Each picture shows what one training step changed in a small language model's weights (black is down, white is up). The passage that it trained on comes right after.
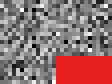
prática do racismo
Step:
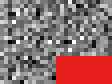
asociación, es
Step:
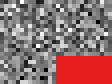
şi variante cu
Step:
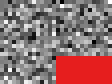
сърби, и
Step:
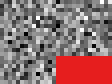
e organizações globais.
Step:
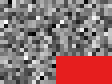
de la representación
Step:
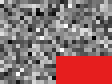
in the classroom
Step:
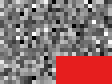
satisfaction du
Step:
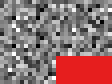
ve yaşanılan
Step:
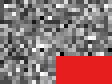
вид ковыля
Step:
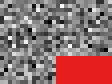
хом ашё
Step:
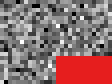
por el reclutamiento
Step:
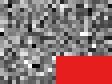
Publicado em:
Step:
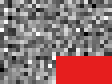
mas'ul xodim
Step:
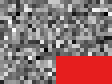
for the Masses,
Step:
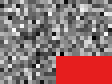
linaza se
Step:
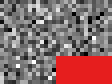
concrete termen)
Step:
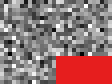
O'zbek tilida
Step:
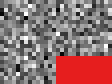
oldingi holat
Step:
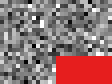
que hoy en día
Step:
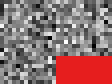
pelo menos um perfil
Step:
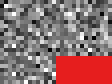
став Закон
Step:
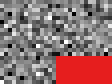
de bienestar para
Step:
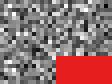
время в
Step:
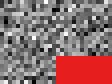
die Zielperson bei
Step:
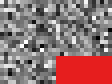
tunika bilan
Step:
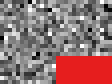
líneas de
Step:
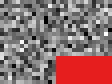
y Baruah,
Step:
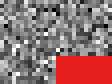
os Juizados
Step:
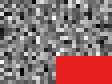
a su alcance
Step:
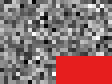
Proposition des causes
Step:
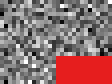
після чого
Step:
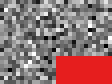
derivadas de esta
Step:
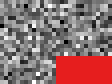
*Proceedings of
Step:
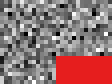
dedicada al
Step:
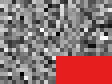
para los Objetivos
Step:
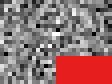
Veamos algunos
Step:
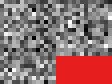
методами, то
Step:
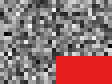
tentang fenomena yang
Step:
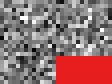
ein Schattendasein
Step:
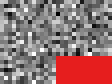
ostida va stakan
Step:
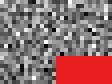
of the republic of
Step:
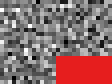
persze Obama
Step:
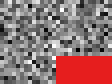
Shuni alohida
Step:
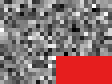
CLE International. -
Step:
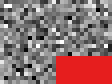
когда его
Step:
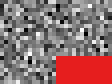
hisoblanadi. Pedagogik
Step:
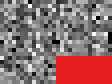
mostra a criação em
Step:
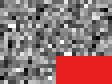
tenían como objetivo
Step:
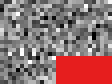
desenvolvido sob a
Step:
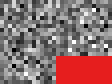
vise a busca por
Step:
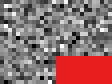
був призначений
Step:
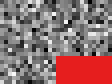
des autres facteurs
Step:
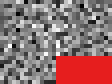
ouders Fries
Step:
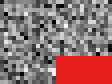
hozirgi zamon
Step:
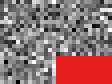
va tolalar sifati
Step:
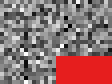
o Cerrado;
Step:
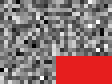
bu “Adabiy va
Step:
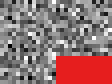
tashkil etadi. 1
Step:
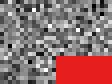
va ilk davlat
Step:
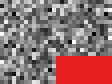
Pembinaannya dalam
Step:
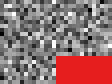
вход в То,
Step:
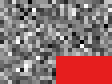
único e sua
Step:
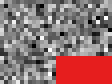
von Kontextdaten oder
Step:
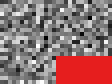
de estatuto de
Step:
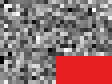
Мы начинали
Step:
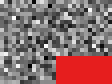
transkription ja
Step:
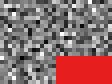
Утворений при
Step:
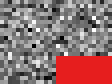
eram os próprios
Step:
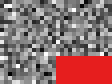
оказывается в
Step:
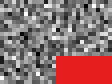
815 entreprises
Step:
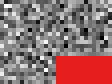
по улучшению
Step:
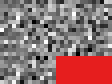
hududlarda keng
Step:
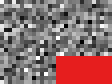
Manual de educație
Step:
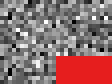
implementación debe ser
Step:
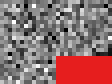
para predecir la
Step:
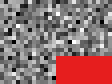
Hyams, N.
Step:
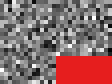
la evolución,
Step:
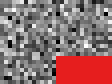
xodim sifatida
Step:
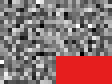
nadie se le
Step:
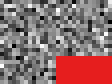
цих видів
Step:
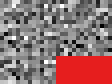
the worker in the
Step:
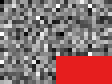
an educational intervention
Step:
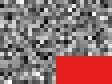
biri. Uning
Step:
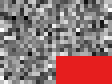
ortiqcha narsa
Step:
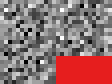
Biología y
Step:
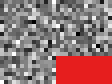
urushiga yo'l
